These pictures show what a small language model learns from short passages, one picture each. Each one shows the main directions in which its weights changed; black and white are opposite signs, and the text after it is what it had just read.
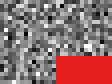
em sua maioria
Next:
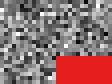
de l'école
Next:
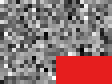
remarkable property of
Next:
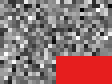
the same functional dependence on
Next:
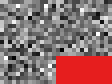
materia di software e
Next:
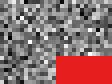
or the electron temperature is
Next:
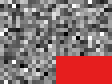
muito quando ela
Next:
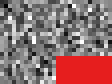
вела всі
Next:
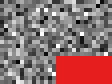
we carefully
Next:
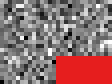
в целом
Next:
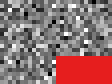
traced in a
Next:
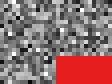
spin operators acting on
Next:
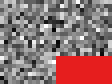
all $j$ is less
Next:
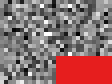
H.N. performed
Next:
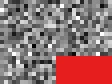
improving the performance of current
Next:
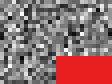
reduce energy consumption
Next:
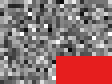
grid resolution of
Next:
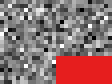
shuni aytish
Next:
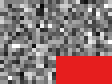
file PDF
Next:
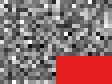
have then reported on
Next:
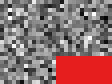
while an overview is given
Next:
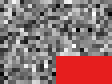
transform covariantly
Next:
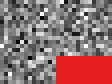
set of parameters and, to
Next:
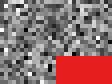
increase the hardness of
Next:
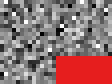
visualizations and
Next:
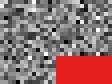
valid for target
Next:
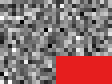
reflection spectrum at
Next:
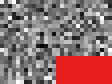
a escola e sobre
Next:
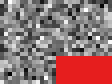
international organizations
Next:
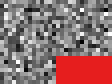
errors. These problems
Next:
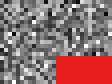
acknowledges the support
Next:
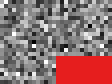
va shaxsiy
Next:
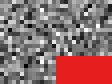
– Toshkent:
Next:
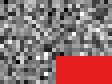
и школа №
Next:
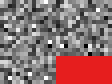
two branes. In
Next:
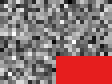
ser excitado por uma
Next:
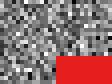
is the mass of monad
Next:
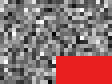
ketishlari ham
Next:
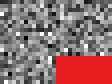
+ n_T$, while
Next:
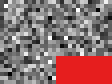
variety of different configurations
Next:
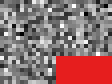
de palheta,
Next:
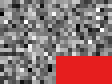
+ Q^\prime .
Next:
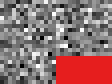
at 9 keV.
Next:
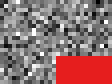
que permite que as
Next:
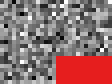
dashed-dotted lines
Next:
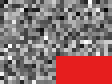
range of conditions (or model
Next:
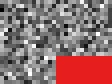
currents upon
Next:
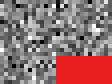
exposição (e
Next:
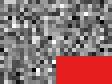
\item Rule 3:
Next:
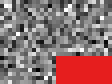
*The Defence of
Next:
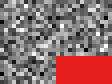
the economic necessity
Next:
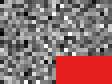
4 группы
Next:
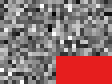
normale Banken
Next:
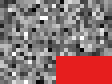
of view, these two
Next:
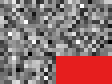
particularly active for the
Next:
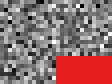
4. Madaniy
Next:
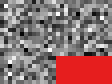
event level. Across the
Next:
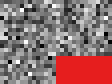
returned in the
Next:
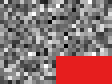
trang của
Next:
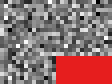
доходе (%)
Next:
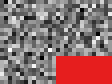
and Bedin et
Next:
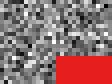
section is expected to be
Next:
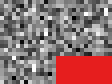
\else \fi
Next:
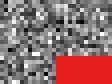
of minimizing the
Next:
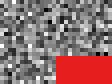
data assimilation.
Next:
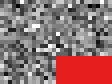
slow wave sleep
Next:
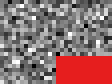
de Estudios de
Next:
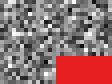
In three and higher spacetime
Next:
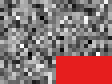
in linguistics, their
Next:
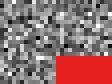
vanishes (the
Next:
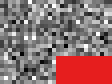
shows an almost linear
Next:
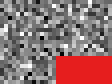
espaço é
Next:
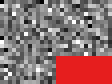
4. Instrumentos
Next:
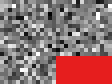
fiber alignment
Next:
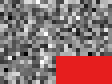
modified string method which
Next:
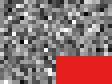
всех видов
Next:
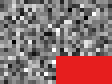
by the detector is also
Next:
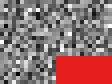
especificidades que precisam
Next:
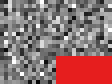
use Taylor
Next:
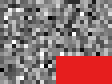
puede aportar
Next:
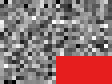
verrotten und
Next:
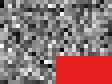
{\it energy} may be
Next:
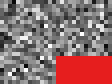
the heterotic
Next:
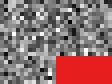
of the modulation frequency
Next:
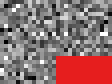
The author analyzes
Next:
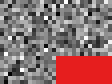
pretende estudiar
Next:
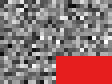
case of non negligible
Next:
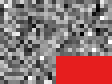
& PSK &
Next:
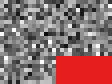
estimated by fitting a
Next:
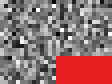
planets requires an optical
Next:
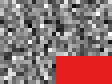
Malaka va
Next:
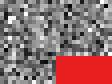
учителя является
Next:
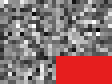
um conhecimento
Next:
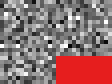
this system. Then due
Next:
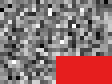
va intellektual
